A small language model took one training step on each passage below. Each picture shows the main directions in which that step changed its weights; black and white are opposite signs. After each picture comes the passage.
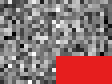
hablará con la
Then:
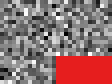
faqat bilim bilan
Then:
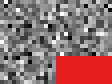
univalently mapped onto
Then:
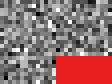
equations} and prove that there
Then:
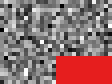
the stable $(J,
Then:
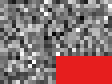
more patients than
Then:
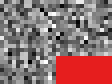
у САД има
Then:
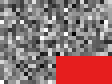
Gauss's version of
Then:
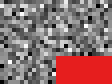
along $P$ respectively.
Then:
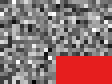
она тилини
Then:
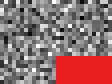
vue qui prévaut
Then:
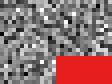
Subgroups of
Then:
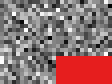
konsentrasi pada
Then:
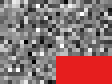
local $c$-optimality
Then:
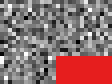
which there exists a positive element
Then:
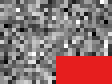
smaller. For example, suppose
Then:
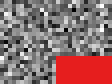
протоков. У
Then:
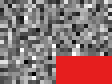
kepala sekolah
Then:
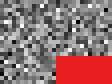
selectable in step
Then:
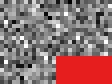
(с учетом
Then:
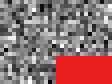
usaha mikro,
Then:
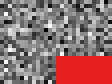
iar în decurs
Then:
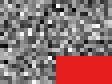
\lambda \, x +
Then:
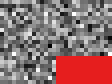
every $\alpha>0$.
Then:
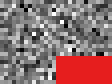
va o‘zini
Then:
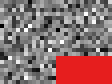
energy demand compared to
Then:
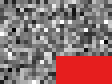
\medskip (IV) In
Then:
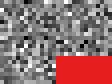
olib keladi.
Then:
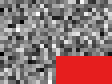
com países que
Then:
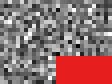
de investigación, o de
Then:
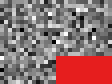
станом на січень
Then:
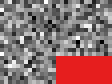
doktori (DSc),
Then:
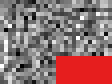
theorem, conjectured by
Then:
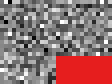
between $\cas$: triple
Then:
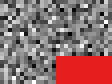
Extraída el
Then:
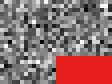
1. \] The statement of
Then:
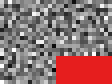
la queja ante la
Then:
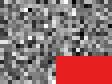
is odd}}} }\times
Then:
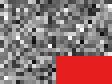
qor, muz,
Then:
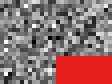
municipio de
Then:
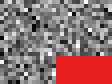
tarbiya berish
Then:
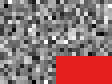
en el Perú,
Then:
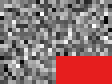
lo demuestra el
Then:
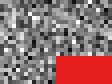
indeed serves as a model
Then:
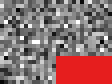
analysed this equivalent
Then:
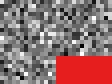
baru, lebih
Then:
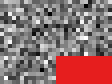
and exhibit significantly
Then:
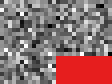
- Vilches F.
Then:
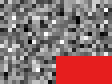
in such a case, the
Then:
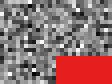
$1$, one can show
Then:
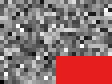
en plus exigeant.
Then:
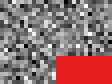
في هذا المجال
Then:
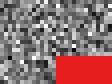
a nivel global: en
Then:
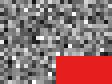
xursand qilgan
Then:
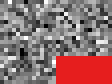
kelishiga olib
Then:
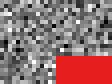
Las regiones superior e
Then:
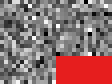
education" scientific
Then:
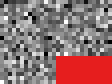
be certainly impossible and
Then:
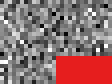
te versterken door
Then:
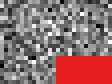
proc\`ede comme au
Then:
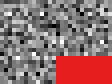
while there is no penalty
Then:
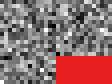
такой же, как
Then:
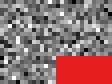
most important is to understand
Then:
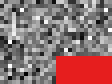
in the Holy
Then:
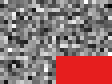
for ${\cal D}$} is
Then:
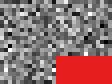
may change $B$ only
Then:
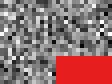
R$ is invertible in
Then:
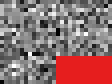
a cultura ocidental
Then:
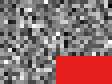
stronger fact: given any
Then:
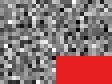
viewed as an isomorphism from
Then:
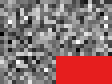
We refer the reader to the
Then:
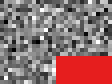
facilitates the derivation
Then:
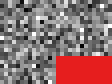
of an Idea*.
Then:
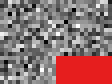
In particular, we can
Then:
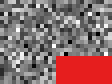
v_i \hat
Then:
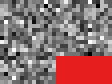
word the same arguments as in
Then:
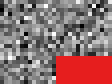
Geometric Invariant
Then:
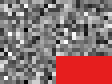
jamoatchilik va
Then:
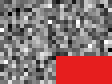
Manetti M. The
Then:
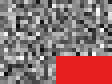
a little bit
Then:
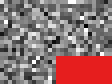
в ОГ проти
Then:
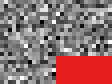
of a vertex operator algebra
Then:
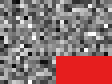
also shown that our condition is
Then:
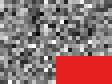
назовем {\em
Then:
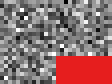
of $F'$, the formula
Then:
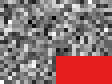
Umuman olganda,
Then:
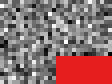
spherical and hyperbolic
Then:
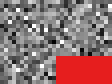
symétrique est
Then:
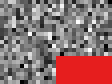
the latter case, from the
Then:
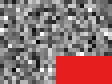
the potential analyses,
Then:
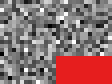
kelgan muammolarni
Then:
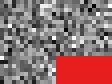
va integratsiyasi,
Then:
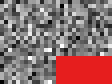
не залишиться
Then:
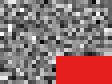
at time $\sigma$ and
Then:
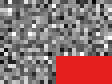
fikrlash va
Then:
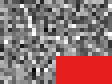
to know how these operations
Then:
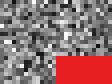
técnicas más empleadas se
